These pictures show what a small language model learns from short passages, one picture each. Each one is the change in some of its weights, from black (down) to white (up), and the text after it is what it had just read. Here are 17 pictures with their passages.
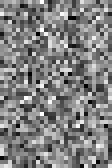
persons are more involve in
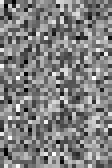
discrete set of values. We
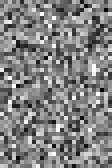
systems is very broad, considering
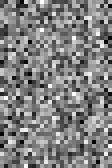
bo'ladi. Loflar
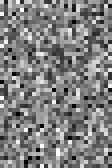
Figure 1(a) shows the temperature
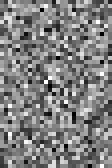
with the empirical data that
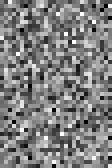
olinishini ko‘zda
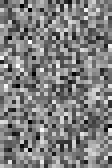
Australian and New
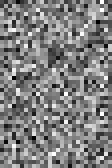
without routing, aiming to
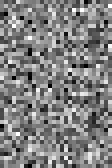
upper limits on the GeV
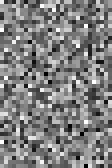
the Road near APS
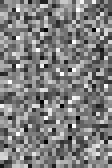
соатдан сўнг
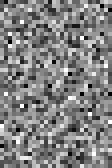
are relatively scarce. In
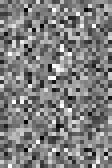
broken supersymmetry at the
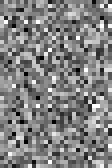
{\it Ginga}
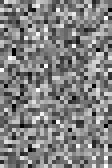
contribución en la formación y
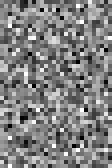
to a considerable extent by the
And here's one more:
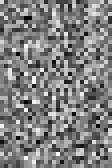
those institutes? The situation
